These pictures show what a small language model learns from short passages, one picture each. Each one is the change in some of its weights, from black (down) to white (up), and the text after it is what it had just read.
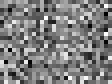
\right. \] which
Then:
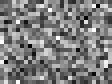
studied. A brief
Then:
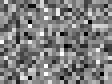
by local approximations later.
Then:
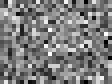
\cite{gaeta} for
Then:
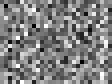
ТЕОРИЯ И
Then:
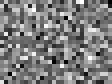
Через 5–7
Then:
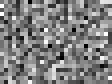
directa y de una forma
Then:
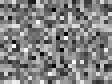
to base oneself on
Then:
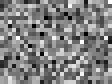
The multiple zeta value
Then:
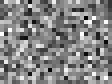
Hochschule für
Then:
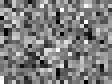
paper is concentrated
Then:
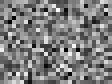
spring could be a
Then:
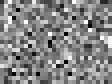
\sigma _{G}$. It follows
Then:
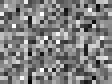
ao seu cargo de
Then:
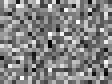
\bigskip \section {\bf
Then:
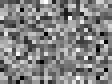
el Grupo Nacional
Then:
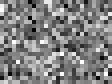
are in this situation.
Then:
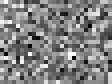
restrictions on volume of
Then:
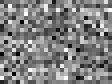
These findings support the
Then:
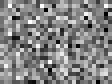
\nabla \tilde{E}&
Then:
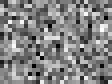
задача выбора
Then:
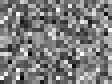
an integer $A_i$
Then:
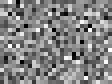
optimality {condition of
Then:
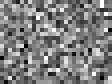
стримано і
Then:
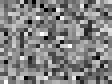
analyses worden bij
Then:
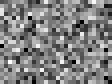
its density is in the
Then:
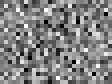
$s=0$ for the
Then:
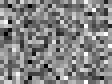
jumlah k lebih
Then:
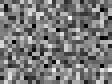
фігури, як
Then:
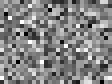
investigate the values of
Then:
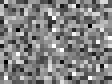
индекси деб
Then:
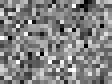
In particular it was studied by
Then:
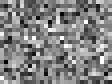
total number of games
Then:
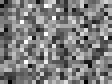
sulla scena è
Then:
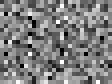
follow the conventions similar to
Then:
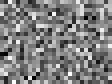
with the $p$-adic
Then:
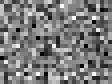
питання відмінності
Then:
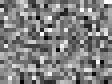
total variation distance;
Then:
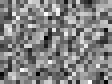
these holonomy maps have
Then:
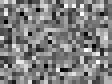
sintomático en un
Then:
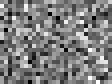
de Horton con los
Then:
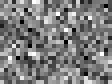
we can assume without loss of
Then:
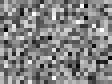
destacado como o
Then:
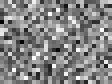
metro, prateado
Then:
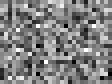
promoção de práticas
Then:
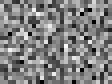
относящихся к
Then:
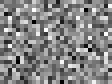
{\it Conflict of
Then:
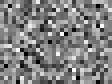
The graph $K \cup
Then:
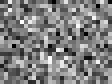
Z_0,$ which completes
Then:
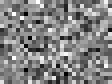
su indukcija i
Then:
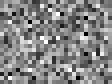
Nickel's computations
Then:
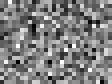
velocity as shown in the
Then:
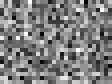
ASJ Résumé
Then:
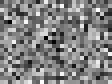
a neutral ideal into some
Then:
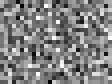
⁶ O‘zR
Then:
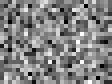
im internationalen Journal
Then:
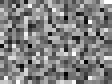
de zi cu zi.
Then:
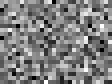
а й сприяти
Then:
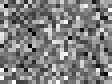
area is limited.
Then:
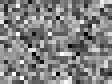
nearly linear time. This
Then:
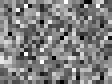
K$, then $F$
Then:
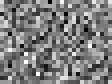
$\EE$ with respect to
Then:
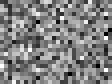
um adestramento dos
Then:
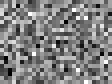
the Equal Null and
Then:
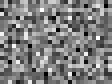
de servicios:
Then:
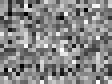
que el juez lo
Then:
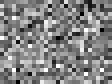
start with a description of
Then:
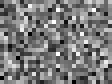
Moh. Agus
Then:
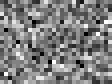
takliflarini berish,
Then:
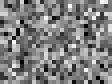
roots of unity, well
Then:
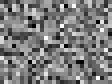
origin ($\omega_0
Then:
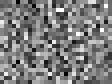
in the full case. In
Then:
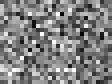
computations, it is more
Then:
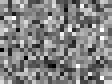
“escolhe” e
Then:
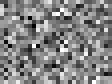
found to be statistically
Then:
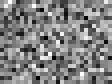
situação ou um fato
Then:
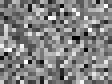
Uiteraard zal de
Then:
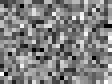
qilishida muhim
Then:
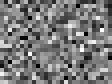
fractional derivatives
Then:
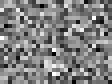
If $A(h)\neq
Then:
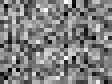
really of interest for this
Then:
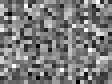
en cuenta la importancia
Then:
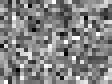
tegishli ekanini
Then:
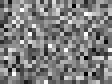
the first copy of
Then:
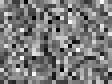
is compact, we have a
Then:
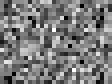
identity component $G_0$
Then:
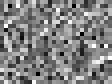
the origin and never
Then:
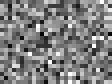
respublikasi va uning
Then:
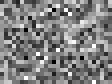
assume, however, that
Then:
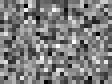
sendo 6-8% como
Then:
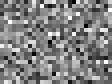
\alpha t + \beta
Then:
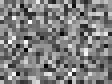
for example, we already
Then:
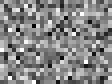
Наприклад у
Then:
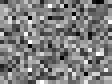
1}% \special{pa
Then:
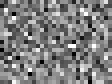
дослідження** 5
